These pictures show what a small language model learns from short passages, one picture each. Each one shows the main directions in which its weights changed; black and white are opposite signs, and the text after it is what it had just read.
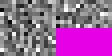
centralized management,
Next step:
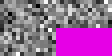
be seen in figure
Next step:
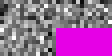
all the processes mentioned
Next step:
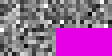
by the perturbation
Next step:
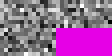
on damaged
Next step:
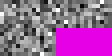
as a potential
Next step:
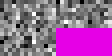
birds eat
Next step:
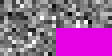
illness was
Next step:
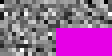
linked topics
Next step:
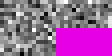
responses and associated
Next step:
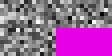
expected to give high
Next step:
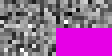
environments. These
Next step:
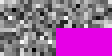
5 yıl
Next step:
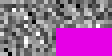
paid to learning
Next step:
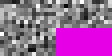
// Food
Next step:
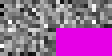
of people.
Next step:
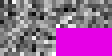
is presented,
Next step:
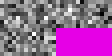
так как на
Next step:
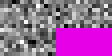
*Modern Science
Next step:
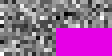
oil is also called
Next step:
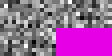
The dataset is
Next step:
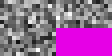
considered. After
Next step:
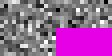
The latter distribution is
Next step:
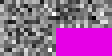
instalações de
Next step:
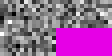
additional terms in the
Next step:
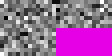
protein kinase
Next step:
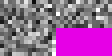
development (*Research and
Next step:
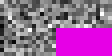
propagules. When
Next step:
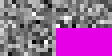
are assumed to occur
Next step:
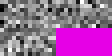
Defining these new
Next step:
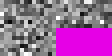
network activity. We
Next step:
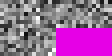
a better model,
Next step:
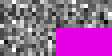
corresponding saturation properties
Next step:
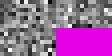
define it as
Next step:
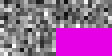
capacities. For
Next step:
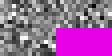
history of taking
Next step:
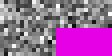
parameters remain fixed throughout
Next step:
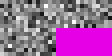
Table 2 shows
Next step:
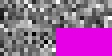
study facilitates a
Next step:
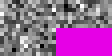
and independently chosen
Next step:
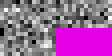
en este tipo
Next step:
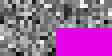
performance metrics
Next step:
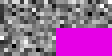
they have unique
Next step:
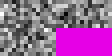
as the ones including
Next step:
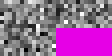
our study. The
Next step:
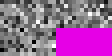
уходит на
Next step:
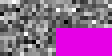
(blue dashed curves
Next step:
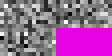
great as to
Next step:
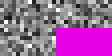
properties of vector
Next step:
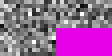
on top of
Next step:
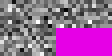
für den
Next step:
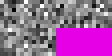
The Curie
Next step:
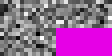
the ground-based
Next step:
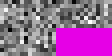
an intrinsic
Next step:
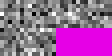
memilih untuk
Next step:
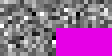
regresi linear
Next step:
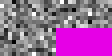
is given by
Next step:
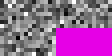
or lower frequencies during
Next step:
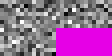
orqali kirib
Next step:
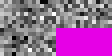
problema de
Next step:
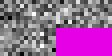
evidence, much is
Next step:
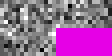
than those previously
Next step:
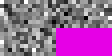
finds correspondences
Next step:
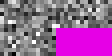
proximity contact
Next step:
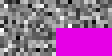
The results demonstrate that
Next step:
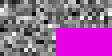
X O X 5
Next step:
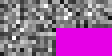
from the truth
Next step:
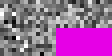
Black Kings
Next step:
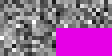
a big
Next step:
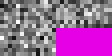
on the reduction of
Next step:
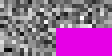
coping ability.
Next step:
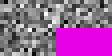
maintenance, the main
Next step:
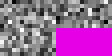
in Civic
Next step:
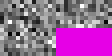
major hardware
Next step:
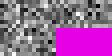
with the above rules
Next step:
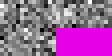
like the European
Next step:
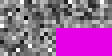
can be strongly
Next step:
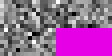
of dense
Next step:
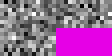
is far from the
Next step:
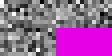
reduced pressure. The
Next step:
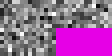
and Lee,
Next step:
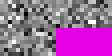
flow; large
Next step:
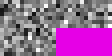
the Rotating
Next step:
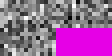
mainly attributed to
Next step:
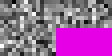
material (research
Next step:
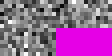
and relationships between
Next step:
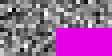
economy. -
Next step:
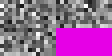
of interest. The
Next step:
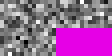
и изменения
